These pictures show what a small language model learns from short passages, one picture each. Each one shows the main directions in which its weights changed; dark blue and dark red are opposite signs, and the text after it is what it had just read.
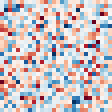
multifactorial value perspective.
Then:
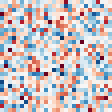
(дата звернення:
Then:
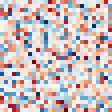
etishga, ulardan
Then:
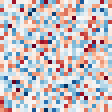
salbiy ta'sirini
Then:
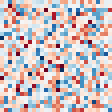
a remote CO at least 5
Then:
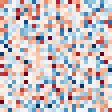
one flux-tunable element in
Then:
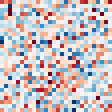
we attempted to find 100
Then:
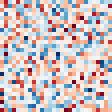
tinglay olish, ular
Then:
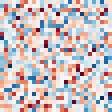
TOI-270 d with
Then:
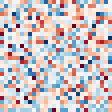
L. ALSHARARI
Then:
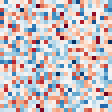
lab in the frequency range 50
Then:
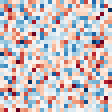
weak coupling expansion
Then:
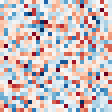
multiphoton PL is a
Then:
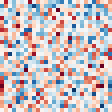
for all the three designations. (3)
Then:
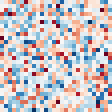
stand. Um realistische
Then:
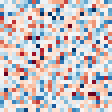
us to extract astrophysical
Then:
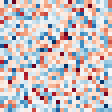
number). As an alternative, one can
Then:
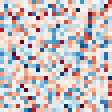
S/N Compounds %
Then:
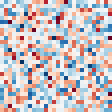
английским. В
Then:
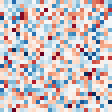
as the ones presented in the
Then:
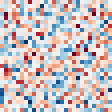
\bibfield {author} {\bibinfo
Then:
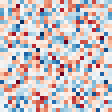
que así lo prefiera.
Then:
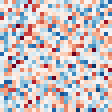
their consumption of vitamin C
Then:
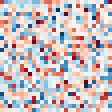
is a joint project of the
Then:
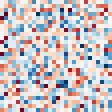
та задоволення також
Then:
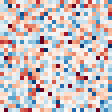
The units of the coefficients
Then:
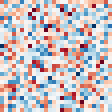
Sharon White,
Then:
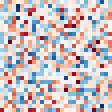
Territorial Resources
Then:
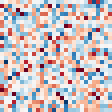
considerations. The concrete added value
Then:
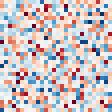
Total ISBN published
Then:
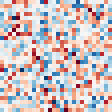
ensure oversight and avoid
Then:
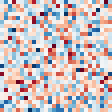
droplets, see above),
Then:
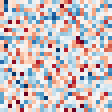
position of \cg/ it is
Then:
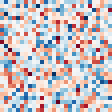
as "intended for authorised
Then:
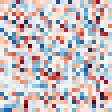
donner à voir de
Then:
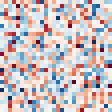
the toroidally localised
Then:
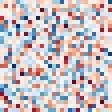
region in question. The density
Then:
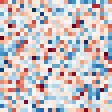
Tenofovir disoproxil
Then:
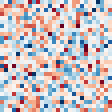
are some features that become out of
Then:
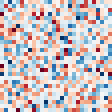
The dance-acting movements,
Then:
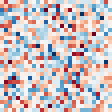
C IV is available, we consider
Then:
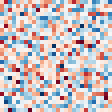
limit that individual fluctuations are
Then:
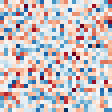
islom olamida muhim
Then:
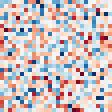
D.R. Nelson and
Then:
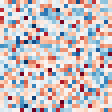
bo'yicha zamonaviy
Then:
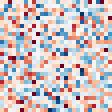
индустрии и
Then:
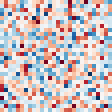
black holes, so this is to
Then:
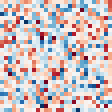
sua interação com os demais
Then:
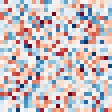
Central desde 1991. No
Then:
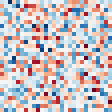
buitenlandsche collega
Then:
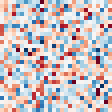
o perfil das contas nas
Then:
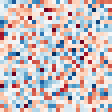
for small contributions of muon,
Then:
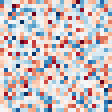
\cite{mr} \ba
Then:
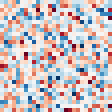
\times ArH$); m/z
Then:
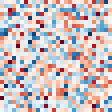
2. Huete A.
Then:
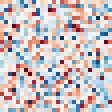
antenna is determined with a
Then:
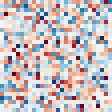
catalysis (e.g
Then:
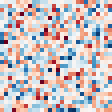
as was being cultured for
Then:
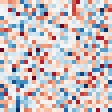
landfills causing additional
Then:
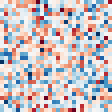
n^o 171. Available
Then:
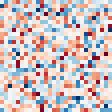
galaxies, the exact mass limit
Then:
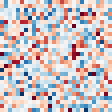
skywriting .....
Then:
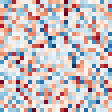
and fitted to the observed angular
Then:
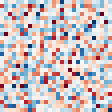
DC‑OTS uses the
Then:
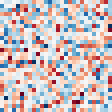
is counter-intuitive to find
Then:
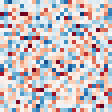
expressed as a percentage
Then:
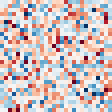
for external hyperlinks
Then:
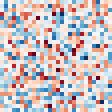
os órgãos e
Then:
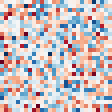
our samples, we collected the
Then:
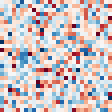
artigo tem como objetivo a
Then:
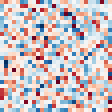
magnetometric data lets evaluate
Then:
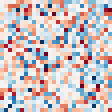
2015). Some studies have found that
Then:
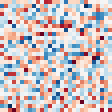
qilish, mantiqiy
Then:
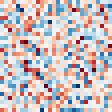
KV cache transfer between
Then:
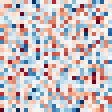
Side Units (RSU) to
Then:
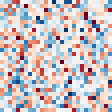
2007). La población, se
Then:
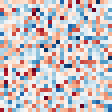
be rephrased in terms of
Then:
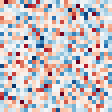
Watson and B.A.
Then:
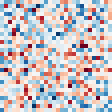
ou indireto, imediato
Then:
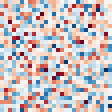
\omega^{\prime} )
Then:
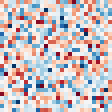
Exemplary Award, 2009
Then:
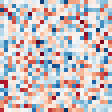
algorithm [9]. For the
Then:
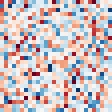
the constant density interstellar
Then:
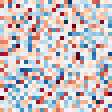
групп 69 видов и
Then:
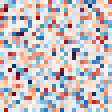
Frankl fomentam seu
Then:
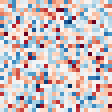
that treatment of **80** with
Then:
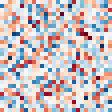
à une délimitation
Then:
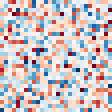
exactly in $z$. We have also
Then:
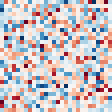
field of literature. Flowers and
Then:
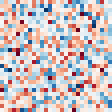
ciągu trzech
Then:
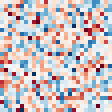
hearing. General health
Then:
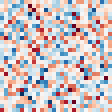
delimitar o escopo
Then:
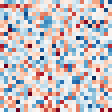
approximately one week (7
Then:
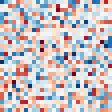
and syringe. About
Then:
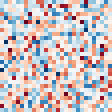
2021 Regional Education &
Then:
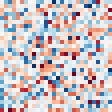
ventilation; and (5)
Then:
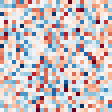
distributed the survey to a
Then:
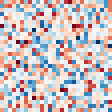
more, thus making research on AI
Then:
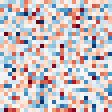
is usually larger than
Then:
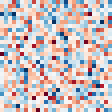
as they combine classical learning components
